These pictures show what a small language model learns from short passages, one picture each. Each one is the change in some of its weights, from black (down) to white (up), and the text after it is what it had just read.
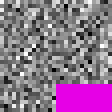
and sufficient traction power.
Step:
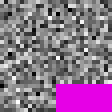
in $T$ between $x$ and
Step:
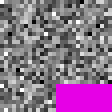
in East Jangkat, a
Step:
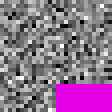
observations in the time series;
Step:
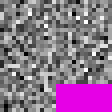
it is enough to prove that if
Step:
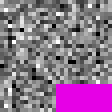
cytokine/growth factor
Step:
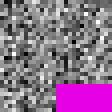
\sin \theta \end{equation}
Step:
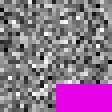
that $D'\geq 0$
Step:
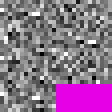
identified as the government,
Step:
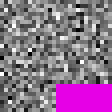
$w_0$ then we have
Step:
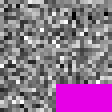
a fault tolerant algorithm
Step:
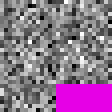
she had medical management
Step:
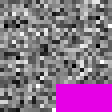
on routers. Also they
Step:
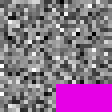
motion with negative drift
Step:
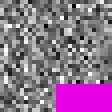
Error Difference Lower
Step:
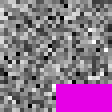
It was discovered during this
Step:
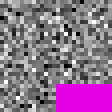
LS (Imazalil and
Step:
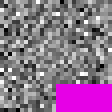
\{\mathbb{0}, \mathbb
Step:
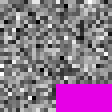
and numerable covers in the
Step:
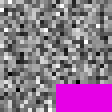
number of adhered cells on
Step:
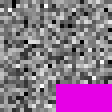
focused on analyzing the
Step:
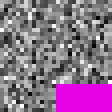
the data variability, reveal a
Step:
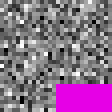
and teaching-learning practices
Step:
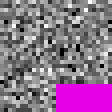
we know is that for any given
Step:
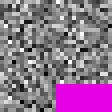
open innovation activities
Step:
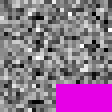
heat equations. The space of
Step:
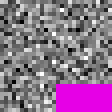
fact that a sequence of real--valued
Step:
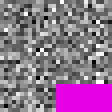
product of the fractal generalized
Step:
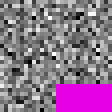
low toxicity, good
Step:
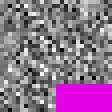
investigated. The sample
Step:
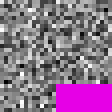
5 the origin of the
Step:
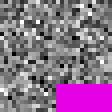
mazkur shtamm
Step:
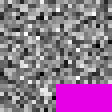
them stay safe online and
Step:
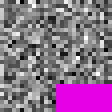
types of fertilizers
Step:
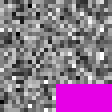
the trivial primitive
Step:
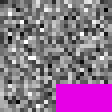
raw silk could not be used
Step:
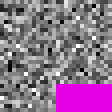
for third-party
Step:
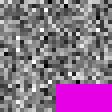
to extract convergent
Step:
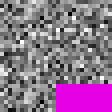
and inertial schemes to
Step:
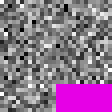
as a bridge between basic and
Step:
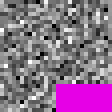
everything from fleshing out
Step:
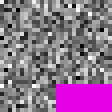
label. However, during the pre
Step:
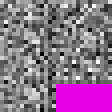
medicine, medicinal
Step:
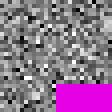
connection between culture and
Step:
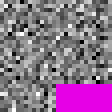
by researches across the world with
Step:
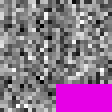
crosses a wall. This is
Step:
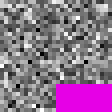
There is paucity of information about
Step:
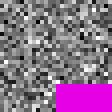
of water to human
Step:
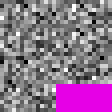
Wasserstein distance.
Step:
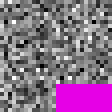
all of the above, the scheme
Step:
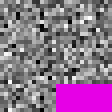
4-5 Thick, long
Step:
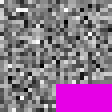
f(y) dy$$ then,
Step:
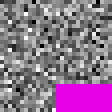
200 ppm Spinosad.
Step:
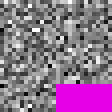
ideal $I$ a monomial
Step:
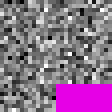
& z\\ \end{pmatrix}
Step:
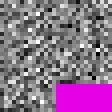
were conducted to evaluate the
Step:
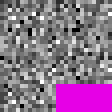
F} \def\v{\varphi}
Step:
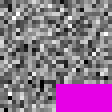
\leq 1$ be such that the function
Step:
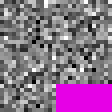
measures. Therefore, this research is
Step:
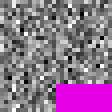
paper summarizes here in
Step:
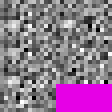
be explained in the next
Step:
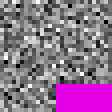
voted for a de facto
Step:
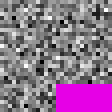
cosmology is that the
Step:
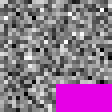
panel comprised of
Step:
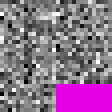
),$$ \item[\textbullet]
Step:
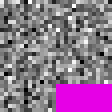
(with some $0<c\neq
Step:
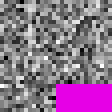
diameter larger than the
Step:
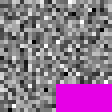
analytic set in a domain $\Omega
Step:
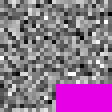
made at constant pressure with a
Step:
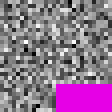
In general a complete set of basis functions
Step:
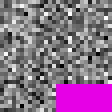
the secondary aim was to estimate
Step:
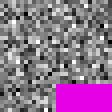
follow $$\begin{cases}
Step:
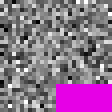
\infty)}$$ On the other
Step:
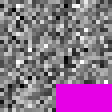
audio between vaRays
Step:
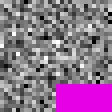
i.e. the last equation must
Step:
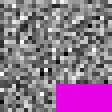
channels will play out in
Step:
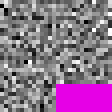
Assistance Program funds
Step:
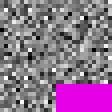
function $F$ of degree
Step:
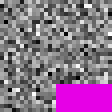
of $B$. Assume that
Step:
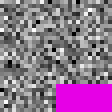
the methodology outlined by
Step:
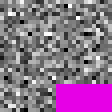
dense OHI subspace with any
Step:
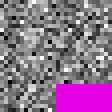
achievement and their
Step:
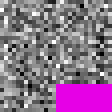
QOF did not appear to
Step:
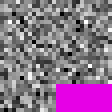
utilized to build this
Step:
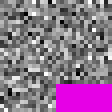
applied in a small proportion
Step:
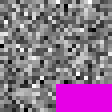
(1D) and multidimensional
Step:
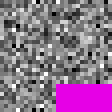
customers from diverse
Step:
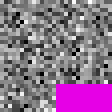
fibres. When the domain
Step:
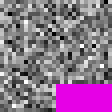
detailed derivation. The
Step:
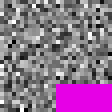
parameters, which is fine with a
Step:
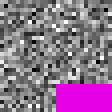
In fact, the $r=2$
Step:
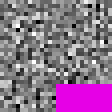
we will get rid of the
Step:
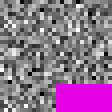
symmetric in terms of the singular
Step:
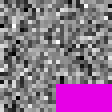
\textbf{bounded} otherwise.
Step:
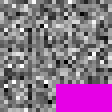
it is evident that C-section
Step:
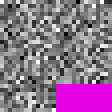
as the status of the
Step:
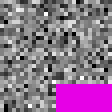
the minimal weight of the fixed
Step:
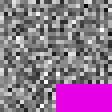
will be defined later. By
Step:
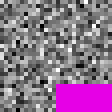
with values in $\wedge^2
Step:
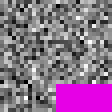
of the 3D CAD model was
